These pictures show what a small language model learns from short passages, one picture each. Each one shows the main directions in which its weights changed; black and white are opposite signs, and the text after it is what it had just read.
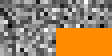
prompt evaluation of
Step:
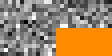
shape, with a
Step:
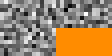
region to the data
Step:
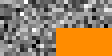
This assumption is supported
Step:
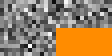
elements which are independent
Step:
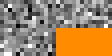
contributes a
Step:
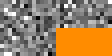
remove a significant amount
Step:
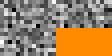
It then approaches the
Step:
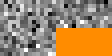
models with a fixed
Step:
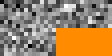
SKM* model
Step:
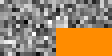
in such a way
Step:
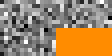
of coefficients and input
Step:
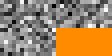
{\em Phys.
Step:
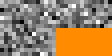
in the Sun that
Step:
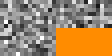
Data Subject
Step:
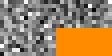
matrix factorization
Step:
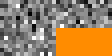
axisymmetric free
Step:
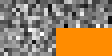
any point is
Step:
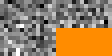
is positively related
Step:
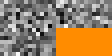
the global phase
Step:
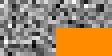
of CFMMs
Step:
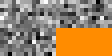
for the solar neutrino
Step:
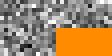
from Audley
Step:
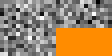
the evolution of interface
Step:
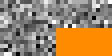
from Stanford
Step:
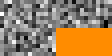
V^* A V
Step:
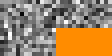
using the following action
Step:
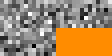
due to the generally
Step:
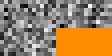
above calculations that quantum
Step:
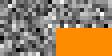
conformal transformation in the
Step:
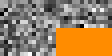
\\ \bottomrule
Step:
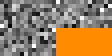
case of circular
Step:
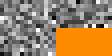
mixed in a controlled
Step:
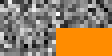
plot as a function
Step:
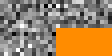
directly and an
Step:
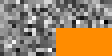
if it still increases
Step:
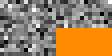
sample may be used
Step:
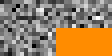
the computations associated
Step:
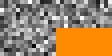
in the quark
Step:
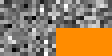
since $F$
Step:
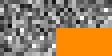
in three directions:
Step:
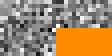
we investigate the gauge
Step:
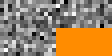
are the energy,
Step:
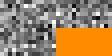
the financial support of
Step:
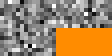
which brings out
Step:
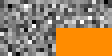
identifying the effects
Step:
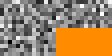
in Mn-
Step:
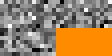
relationship specificity,
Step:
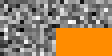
diffraction factor and
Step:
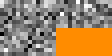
our results indicate that
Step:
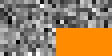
powerful tool for
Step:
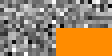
average of all available
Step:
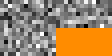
advances in machine
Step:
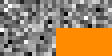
modeling and developing
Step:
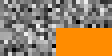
empirical frequency of soft
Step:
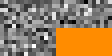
where the anisotropy of
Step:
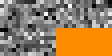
tables give branching
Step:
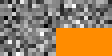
describe the mean
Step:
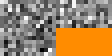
triangles; galaxy masses
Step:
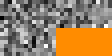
needed for a smooth
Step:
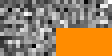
to the estimation of
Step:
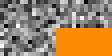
justification for
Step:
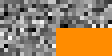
are pushed
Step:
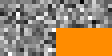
obviously the stationary
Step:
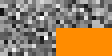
the expansion of
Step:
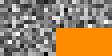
of the ratio
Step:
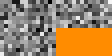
bath is in
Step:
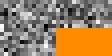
\quad Left
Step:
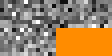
tested a deep learning
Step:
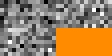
for Nano-
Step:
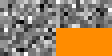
theory. Being
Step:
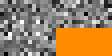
graph. In
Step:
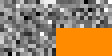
our simulations is presented
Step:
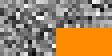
the start of the
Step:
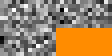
satisfy the condition
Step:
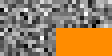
finite-size expansion
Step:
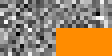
the Creative
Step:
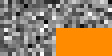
and the most recent
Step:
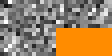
\vdots &
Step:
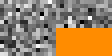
the case with
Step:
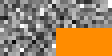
an event can take
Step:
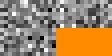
w \odot
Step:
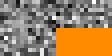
larger than this that
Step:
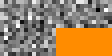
Processing and
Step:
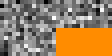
and one of the
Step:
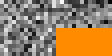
many unresolved research
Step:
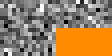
control is not
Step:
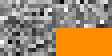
we measure the
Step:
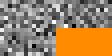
average ranks of
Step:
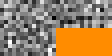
end of the AGN
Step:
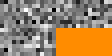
muonic atom spectroscopy
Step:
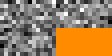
OCP solution for
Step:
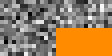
periodic function of
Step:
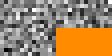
relevant global charge is
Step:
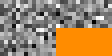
the change of
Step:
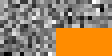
assumption of a
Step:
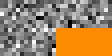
the information about the
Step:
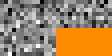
unmatched indices
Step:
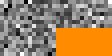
ages should either
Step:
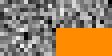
is both consistent and
